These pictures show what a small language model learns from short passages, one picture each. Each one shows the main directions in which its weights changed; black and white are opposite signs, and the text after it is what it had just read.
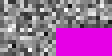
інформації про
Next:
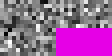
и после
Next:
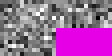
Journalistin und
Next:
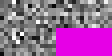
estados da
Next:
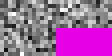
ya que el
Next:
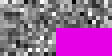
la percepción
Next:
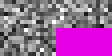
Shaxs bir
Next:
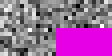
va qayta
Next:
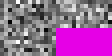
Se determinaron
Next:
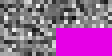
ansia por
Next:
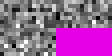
The subject of
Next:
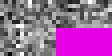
tasas de
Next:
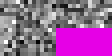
matnlar bilan
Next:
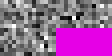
como base o
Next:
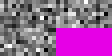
хорди не
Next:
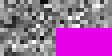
и жена
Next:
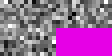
de la presión
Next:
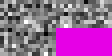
und Engagement
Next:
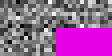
acusado está
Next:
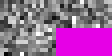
terreno de
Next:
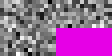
trabajo presenta
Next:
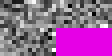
tales que:
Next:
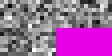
Beck *et
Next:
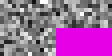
egen del,
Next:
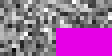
resulting in
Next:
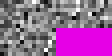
n D r
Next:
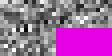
la significación a
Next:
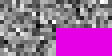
after the
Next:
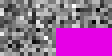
jarayoni har
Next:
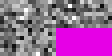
adicional sobre
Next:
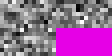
la Universidad
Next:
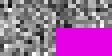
центр для
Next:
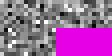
es daher
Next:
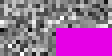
ularni olish
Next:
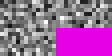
Pool o
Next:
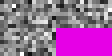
Franco de
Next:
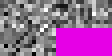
va bezak
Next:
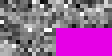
años más
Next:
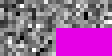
ijtimoiy tartib
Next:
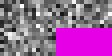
va adabiyot
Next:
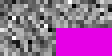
piedras que
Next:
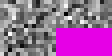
of the relational
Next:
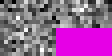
adat ini
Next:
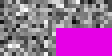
dörd ay
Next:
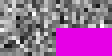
yang dapat
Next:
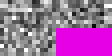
in regional
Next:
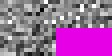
associations are
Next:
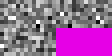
она, —
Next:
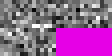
ambientales y
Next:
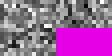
wall in
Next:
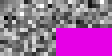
o ano de
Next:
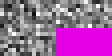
va boshqa
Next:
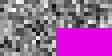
problem domain
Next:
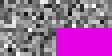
идей и
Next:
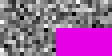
da população
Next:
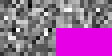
donde estudié
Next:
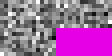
em alguns
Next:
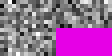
Universal Sciences,
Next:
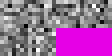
B O - O
